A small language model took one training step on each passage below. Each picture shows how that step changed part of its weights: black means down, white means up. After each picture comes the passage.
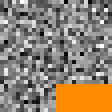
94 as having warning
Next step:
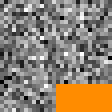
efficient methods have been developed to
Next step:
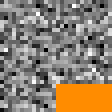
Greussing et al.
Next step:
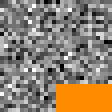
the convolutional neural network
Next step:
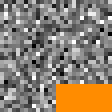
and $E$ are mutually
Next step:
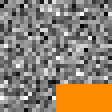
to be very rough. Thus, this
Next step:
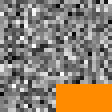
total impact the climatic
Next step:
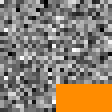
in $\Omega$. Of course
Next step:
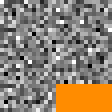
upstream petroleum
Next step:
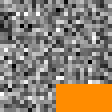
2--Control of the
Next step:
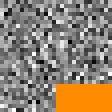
performance a higher priority than
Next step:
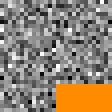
preventing the algorithm to
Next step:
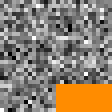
a natural way for generalizing the
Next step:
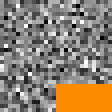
common for analyzing
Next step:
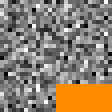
As an easy implication,
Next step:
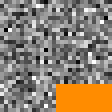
a few results which are useful to
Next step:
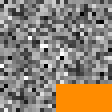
of retained fetal
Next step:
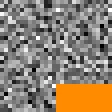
The latest vetoes by
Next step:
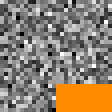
residue field $\F$.
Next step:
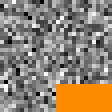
analysis of various foreign educational
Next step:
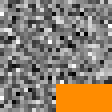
designed to be intrinsically
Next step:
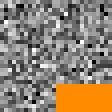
structures with cold formed
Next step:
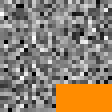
time schedule for the parts
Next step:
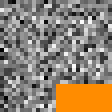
intelligent interface with the main
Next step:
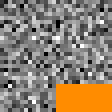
can only be done by improving the
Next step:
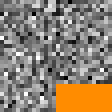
coset leader for any linear
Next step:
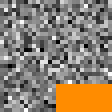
-algo frontal
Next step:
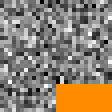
pathways are necessary to
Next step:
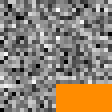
light penetration depth
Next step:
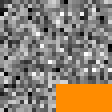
el mercado interno
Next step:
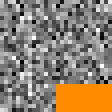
to ensure the measurements are not
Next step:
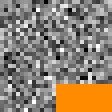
of this article.~In Section
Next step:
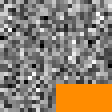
of the object $u \in
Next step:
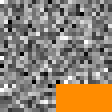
found that the idea of old
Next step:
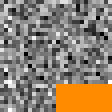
of the following statements.
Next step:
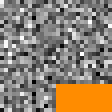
identity fault lines common
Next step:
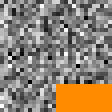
of control, the army of the
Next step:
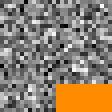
is the one-dimensional vector space
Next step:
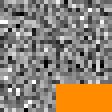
respondents 42.86%
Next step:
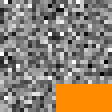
33-year record,
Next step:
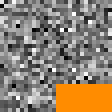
composition operators on the
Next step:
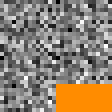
\qquad \qquad \qquad +
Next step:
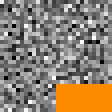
are regarded as being in
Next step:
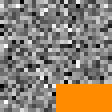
the longitudinal steel
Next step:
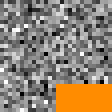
of optimal solutions in the
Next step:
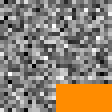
of 1st-instar
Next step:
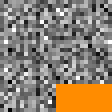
\end{cases} \cap
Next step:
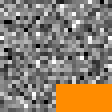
such that $C$ is given by
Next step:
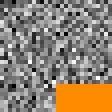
the expected outcome and the
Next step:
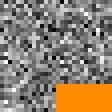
for which the results are shown in
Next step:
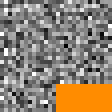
expressed as \begin{equation}
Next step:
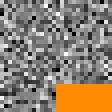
the report of Balaji
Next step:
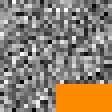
time decreased with the effect of
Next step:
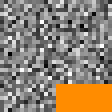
\end{equation*} \item
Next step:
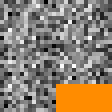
статьи -
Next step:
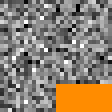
morphism forgetting
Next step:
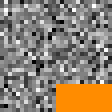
we have \begin{align*}
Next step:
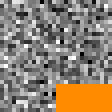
abundances. Also, we
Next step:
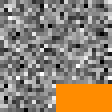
theorem 1.2. We work on
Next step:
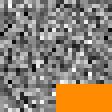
to estimate a sharp,
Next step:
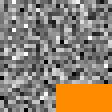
one in the second section. The application
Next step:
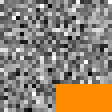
integral safeguarding
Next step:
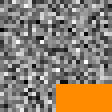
we have, for all $q \geq
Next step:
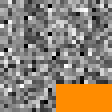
ordering of sign sequences by associating
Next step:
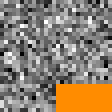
data rate, there is a dire
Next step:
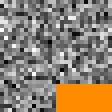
variance map for NeRO
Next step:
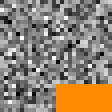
of water, gave the
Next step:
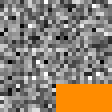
land use plan of the city
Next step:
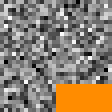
of $H_k$ is
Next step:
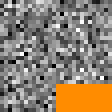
weightlifting, camping,
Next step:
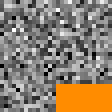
non-decreasing and satisfies
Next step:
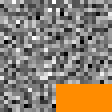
security in the society.
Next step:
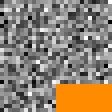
as presentation. Vaginal
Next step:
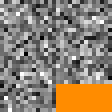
\draw (2) .. controls
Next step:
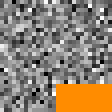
income 19 Spain
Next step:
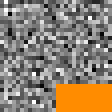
as% \begin{equation}
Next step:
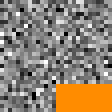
4 shows a revised model,
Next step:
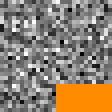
state of the object under study.
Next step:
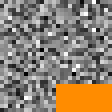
of open science skills
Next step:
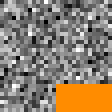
corresponding vorticity lies in
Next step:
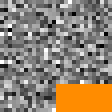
programme of learning developed for
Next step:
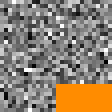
in combinatorics in the context
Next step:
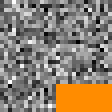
Respondents taught
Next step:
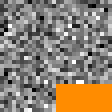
(re)construction of
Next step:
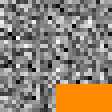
conclude that they represent different
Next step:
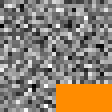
has introduced challenges such as
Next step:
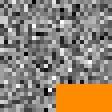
more informed decisions.
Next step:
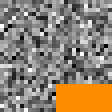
smooth function characterizing the
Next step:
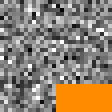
mother (another female)
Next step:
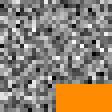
work done by the interaction of the
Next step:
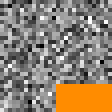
data are typically acquired
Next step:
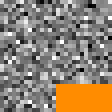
The resulting global attractors
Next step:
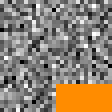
given a variety $X$ defined over
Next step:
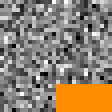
as also the later ones of
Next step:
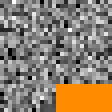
method to derive the existence of
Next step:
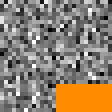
sample size of the study is
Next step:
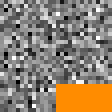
well, but they are moved to
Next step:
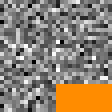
satisfaction of stakeholders.
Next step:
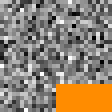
respondents in the reliability test
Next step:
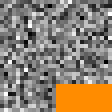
rainbow numbers in plane
